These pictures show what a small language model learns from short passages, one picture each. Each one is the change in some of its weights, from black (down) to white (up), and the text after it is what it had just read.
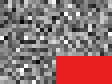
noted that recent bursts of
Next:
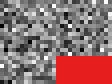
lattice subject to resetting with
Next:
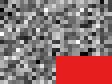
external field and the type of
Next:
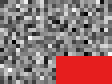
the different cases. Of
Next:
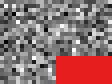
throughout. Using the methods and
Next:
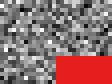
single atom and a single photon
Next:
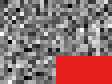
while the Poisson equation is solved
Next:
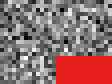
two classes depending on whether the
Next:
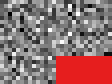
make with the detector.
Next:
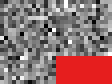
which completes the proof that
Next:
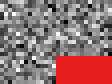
non-rotating states have
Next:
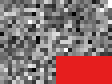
invasion of rare
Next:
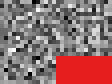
that the function~${\cal
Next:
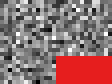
the statistics of high magnification
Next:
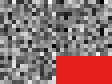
known with the name of
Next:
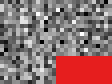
evidences that the resonant
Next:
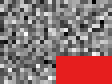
finite-difference equations in
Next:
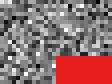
D. Barrow,
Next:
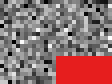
levels of operational noise.
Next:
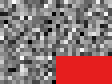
Gaussian fields that are radiated
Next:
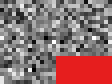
of Illinois at
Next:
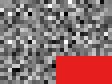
has been studied recently in
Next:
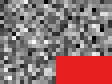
attack in the linear system,
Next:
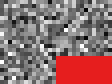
= 95$ K and pump
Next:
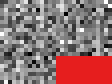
the relative velocity and the
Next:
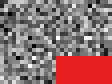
defined by correct values of
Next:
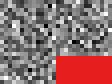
single chain of thought,
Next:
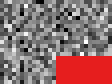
more fundamental property of Newtonian
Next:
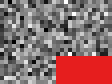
than "gene," due
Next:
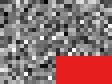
understood as a creation of a
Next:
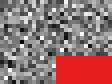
frequency independent TLS density
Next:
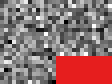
the repulsive interaction between
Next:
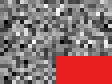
generically, an independent measurement
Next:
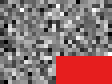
connection on $P$ gives
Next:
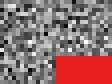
disk, would eventually
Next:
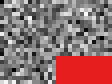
be conceived as consisting
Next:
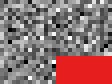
of the surface to obtain the
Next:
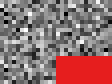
is the potential term, the
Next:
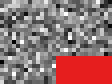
to BESS.
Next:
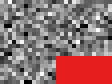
Feng, and Z.
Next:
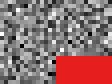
of this meta-ASI
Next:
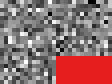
contribution originates solely
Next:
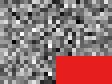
situation of absorption without photons.
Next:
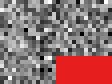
enables us to perform measurements with
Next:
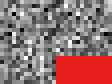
completion. For the
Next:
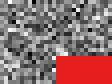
from prior belief and
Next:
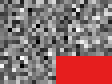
from its untwisted
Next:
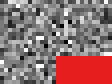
a form $\omega$ if
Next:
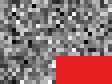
wavelength of 520 nm.
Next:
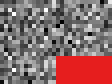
nanophotonic devices. Also
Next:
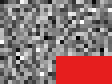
mentions this definition of
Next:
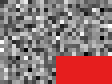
the general form of the
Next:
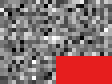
show in this letter that
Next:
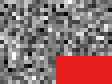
{Effective field theory
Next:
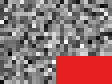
amplitudes in unitary analysis assuming
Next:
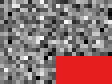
is proportional to the Bragg
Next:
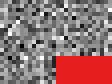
parse most of the
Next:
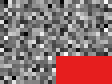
curves measured under excitation with the
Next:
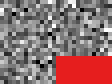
following. First, we have
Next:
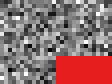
There are a number of potential
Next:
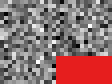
Looking at the difference
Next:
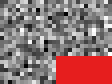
the Clifford algebra for
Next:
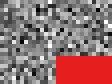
we summarize our results in
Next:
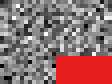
In all cases, it
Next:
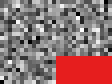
for the atmospheric angle in
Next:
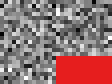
(9)$$ In order to
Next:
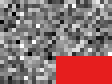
components. As a result,
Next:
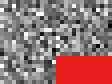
channel $A\to
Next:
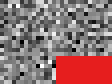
components of the diffusion tensor in
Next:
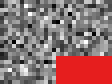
more general case. All line
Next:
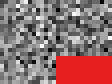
the specific heat capacity,
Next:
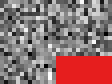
that the two cases differ only
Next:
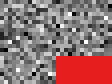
of features (26\% of
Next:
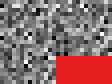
in a particularly simple way,
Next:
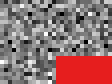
coincidence of the secular
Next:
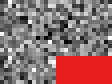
chiral EFT, one usually
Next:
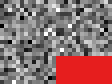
efficiently solved by parallel linear
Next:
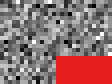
resonance. Now we can finally
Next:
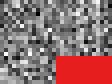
as the strength of the
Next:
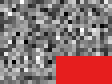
produced by BSs: the
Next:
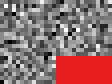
air. Consequently, all
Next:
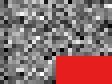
nanoscale devices, there
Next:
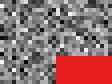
kurtosis scales
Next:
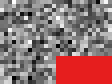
staging algorithm \item
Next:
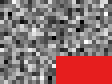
can be obtained by variating
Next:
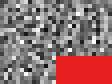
the new signals generated after the
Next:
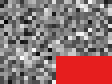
abundances of a set of
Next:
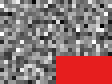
mass term and it is fixed
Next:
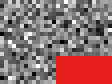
(also C7 and
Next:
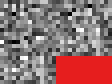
receiver. However, the
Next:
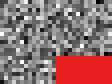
the X-ray sources and
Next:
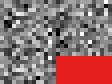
usual, we used the
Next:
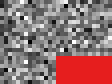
precludes partial-read
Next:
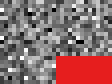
the chance that a given
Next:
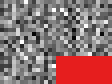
but nevertheless their overlaps
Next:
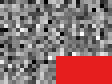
unfortunate combination of
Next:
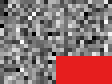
ways of representing data in
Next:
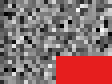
able to define variability on more
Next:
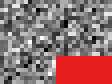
in regular, collinear
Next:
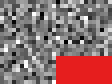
be better suited in this
